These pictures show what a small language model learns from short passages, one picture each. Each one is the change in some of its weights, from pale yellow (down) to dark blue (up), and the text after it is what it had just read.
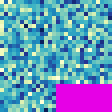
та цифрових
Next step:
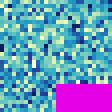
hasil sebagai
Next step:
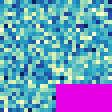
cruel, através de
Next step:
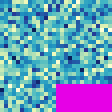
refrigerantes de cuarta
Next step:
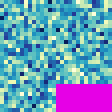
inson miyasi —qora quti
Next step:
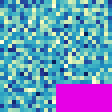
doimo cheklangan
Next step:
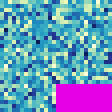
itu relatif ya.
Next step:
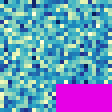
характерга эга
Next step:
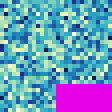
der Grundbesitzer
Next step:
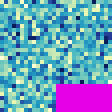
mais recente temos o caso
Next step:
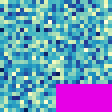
causas que ocasionan
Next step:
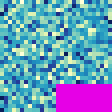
controversée, mais la
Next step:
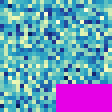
и специалисты,
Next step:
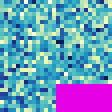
satr elementlarini 2
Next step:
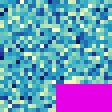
Doctorant Faculté des
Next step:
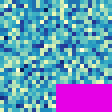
fatwas and describes
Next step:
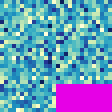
academische opleiding
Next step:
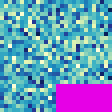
эмпатии у
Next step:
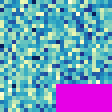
da Educação, 1969.
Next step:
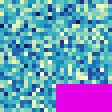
а також соціальні
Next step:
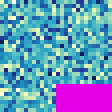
elemetlari, ya’ni
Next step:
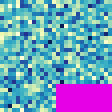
bog'liq muammolar
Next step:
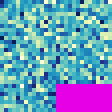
menimbulkan bekas di
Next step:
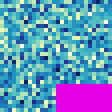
cuatro categorías,
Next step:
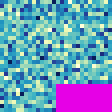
Solima street,
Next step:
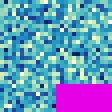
in *in vivo*
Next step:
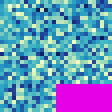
eshigi ochiq,
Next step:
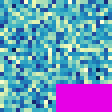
- mahallaning moliyaviy
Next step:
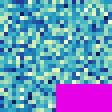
factors for childhood
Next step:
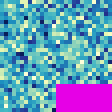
Kalium Sorbat
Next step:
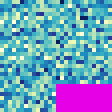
qisqa va o'rta
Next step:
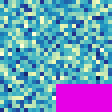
This article aims
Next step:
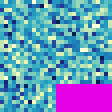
obszarów nowo
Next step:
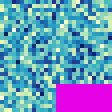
incumpliendo, a su
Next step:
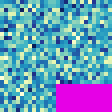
dan membuat penasaran.
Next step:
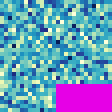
boribdi. Bir kuni
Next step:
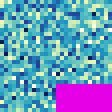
topilmalarini sudlarda
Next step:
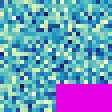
əsr anadilli
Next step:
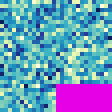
na aferição das variáveis
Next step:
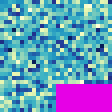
Wang, H., Safari,
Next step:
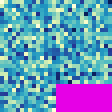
observa-se forte
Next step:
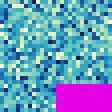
anglash va madaniy
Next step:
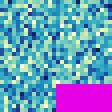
тому же виду.
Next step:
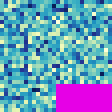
de bois Bourgeon
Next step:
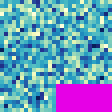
blandas, asociadas a
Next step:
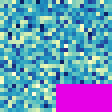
Systems Oleksandr
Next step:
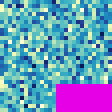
были отделаны
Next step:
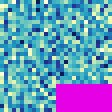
strengthening of the
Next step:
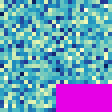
risk of heterosexual
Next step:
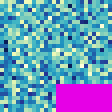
ряд программных
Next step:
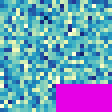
contribui para a criação de
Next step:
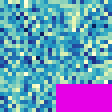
та Римі, а не
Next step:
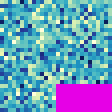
umumiyroq ma'noda
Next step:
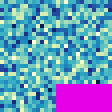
uchi topilishi paytida
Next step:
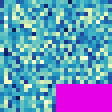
фоилотун фоилун
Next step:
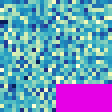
політики, що
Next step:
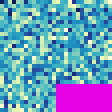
населення від негативного
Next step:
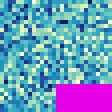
и сегодня,
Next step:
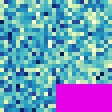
bog‘lar” barpo etish
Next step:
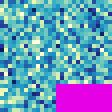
is an open access article
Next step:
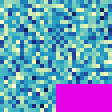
namunalari. Mazkur
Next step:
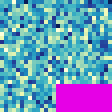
interaksi sosial.
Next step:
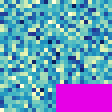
holda konsentrlangan
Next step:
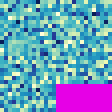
das recomendações de
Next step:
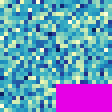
ini menegaskan peran
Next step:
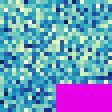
в Чечне и
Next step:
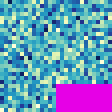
Abbreviation 9. hush
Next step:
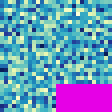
machine learning sequence
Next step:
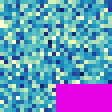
Depozitlar deganda
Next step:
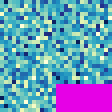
of Medicine (2009)
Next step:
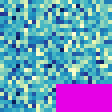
مع الجهات
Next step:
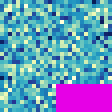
nashr ettirish lozim.
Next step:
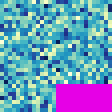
cannot be concluded,
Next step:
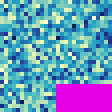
têm mais subsídios
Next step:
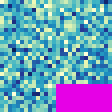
именно – сорта
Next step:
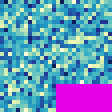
Source : Auteurs
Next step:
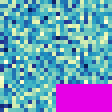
resultado medio y a partir de
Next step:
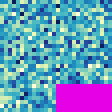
riconoscimenti per il
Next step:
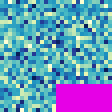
mesma disposição do
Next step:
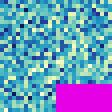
различные понятия
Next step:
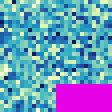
Shtanga bilan o'tirib
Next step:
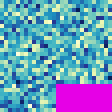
Unda romanlarning poetik
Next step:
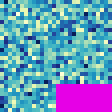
de Pesquisa em Educação
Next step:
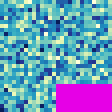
bo'lsin va ular
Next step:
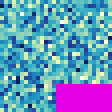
охир соҳиби
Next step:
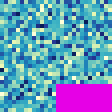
nossa capacidade quanto à
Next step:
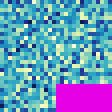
el cambio climático,
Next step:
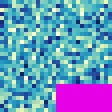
қамраб олиш
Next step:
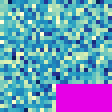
P.W., Spector
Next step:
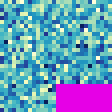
Этому пациенту
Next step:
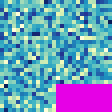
2002b) propusieron
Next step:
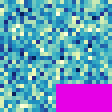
Sistema di produzione
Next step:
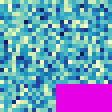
лесных, водных и
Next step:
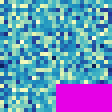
bilan bog'liq ishlarni
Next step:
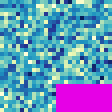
dehqon fermer
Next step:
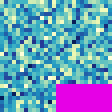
Beberapa metode
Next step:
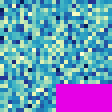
sistema e se existe
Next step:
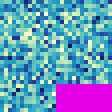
стерил калина
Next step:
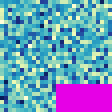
species, and damage
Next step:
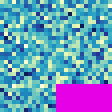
Francisco. “The
